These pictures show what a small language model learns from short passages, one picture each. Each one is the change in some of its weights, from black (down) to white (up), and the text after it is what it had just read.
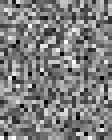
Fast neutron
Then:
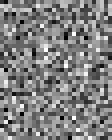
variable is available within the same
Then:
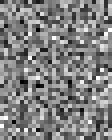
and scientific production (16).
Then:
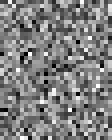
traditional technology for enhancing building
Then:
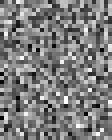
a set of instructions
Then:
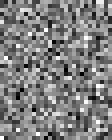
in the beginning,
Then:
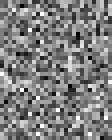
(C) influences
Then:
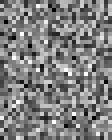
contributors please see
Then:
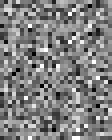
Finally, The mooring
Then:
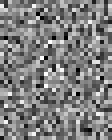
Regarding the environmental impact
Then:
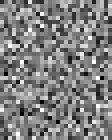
and financial incentives for
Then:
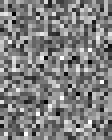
possessing similar
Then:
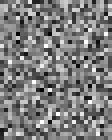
measures against diseases.
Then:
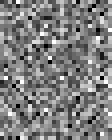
an epoxy resin
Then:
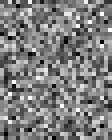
bioactivity of
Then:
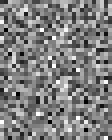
as this, we face a
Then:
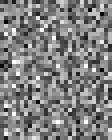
reaction has been studied in
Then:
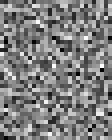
= corrosion current with
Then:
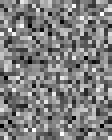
species are managed in
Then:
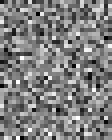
for character image formation in
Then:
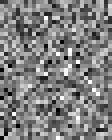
required in order to work in
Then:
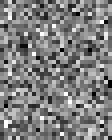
Real-time High
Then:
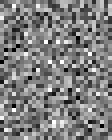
already been proposed to appropriately
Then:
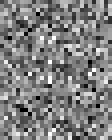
directed in accordance
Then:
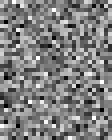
the lamellar
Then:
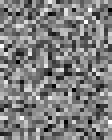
more stringent than the
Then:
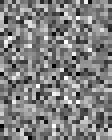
distinct from relapse
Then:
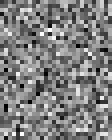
in China. The researcher used
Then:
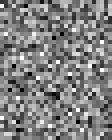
investigate students' participation and
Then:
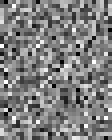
end, tied to
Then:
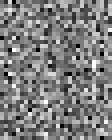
Quantitative analysis
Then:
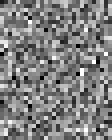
on characteristic binding
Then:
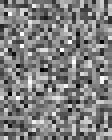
In this Playing
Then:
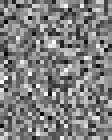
et al. all patients were
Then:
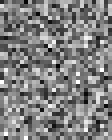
of the study This study will
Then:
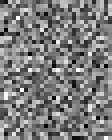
fully, without doing
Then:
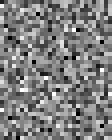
to the graduates in
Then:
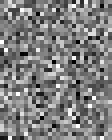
countries having COVID-19 cases
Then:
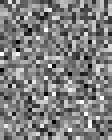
engine and its supporting
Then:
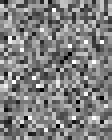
assessment involves many variables.
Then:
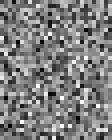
in 526 subjects with
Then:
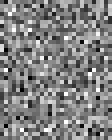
Weed Identification
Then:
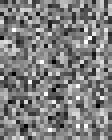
in abundance as an
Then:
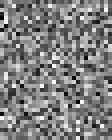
discharge. BV
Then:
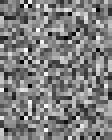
// Execute the
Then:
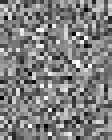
technologies. The weights of
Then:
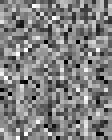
space in the system of spatial
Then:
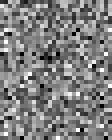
collaboration throughout
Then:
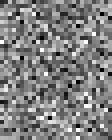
werden. Die
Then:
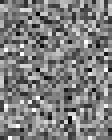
of waste taking into account
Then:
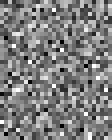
*Tulsi* has
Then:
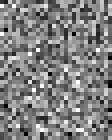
explored compositions
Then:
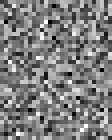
most readers because of the
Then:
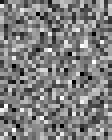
to produce various types of
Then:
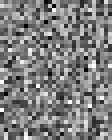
Since the pilot implementation
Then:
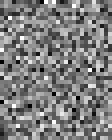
reading memory from the
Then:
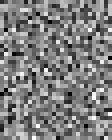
of respiration was
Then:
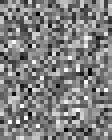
within the framework, promoting
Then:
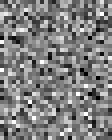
numerous kinds of
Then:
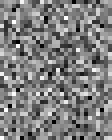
severe headache for
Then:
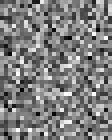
+ TN + FP
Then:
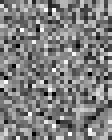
were assessed for serum
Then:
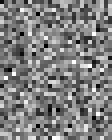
for discrimination of
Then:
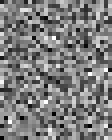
of the human species,
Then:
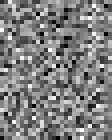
– a strong domestic
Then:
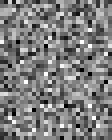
translation) Radim
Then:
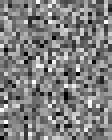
imported to APEX
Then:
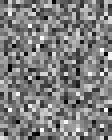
Liao M,
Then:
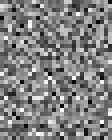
Conflict of
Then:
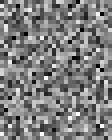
other substances.
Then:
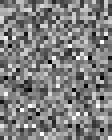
two texts are
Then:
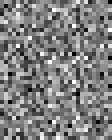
factors for stroke are
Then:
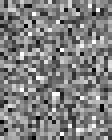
Other *(please
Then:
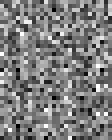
increased the sales of
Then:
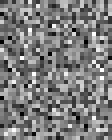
in collaboration between both
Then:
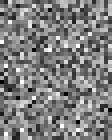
Given a set of
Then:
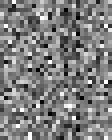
Mole Ratio
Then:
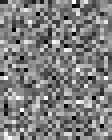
background climate change signal
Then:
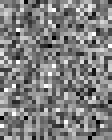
the initial ionized
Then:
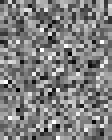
commonly referred to as
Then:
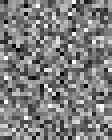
[1]. With recent
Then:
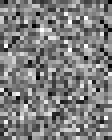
rate, synchronization
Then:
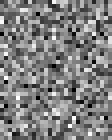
with a little
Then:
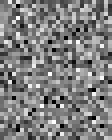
tegulae and
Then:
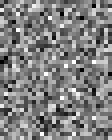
the Iceland Sea
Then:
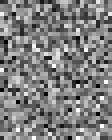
moderate, positive correlation of
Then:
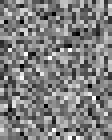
alphabet such as
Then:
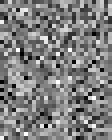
as it has been developed in
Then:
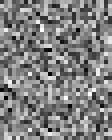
of office,
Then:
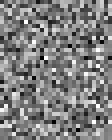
declare that there is
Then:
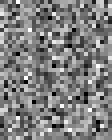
the reacting case
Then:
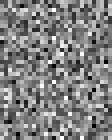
(MSL) and a
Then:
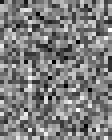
of a trusted expert
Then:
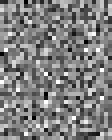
loss occurs when data
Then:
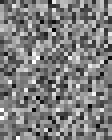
used very heavy
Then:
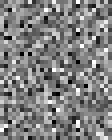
with myocardial
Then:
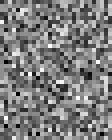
as a strategic instrument
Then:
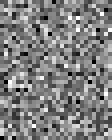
Covid-19 pandemic
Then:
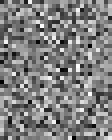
and student excursion*
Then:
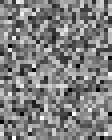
a standard language which is a
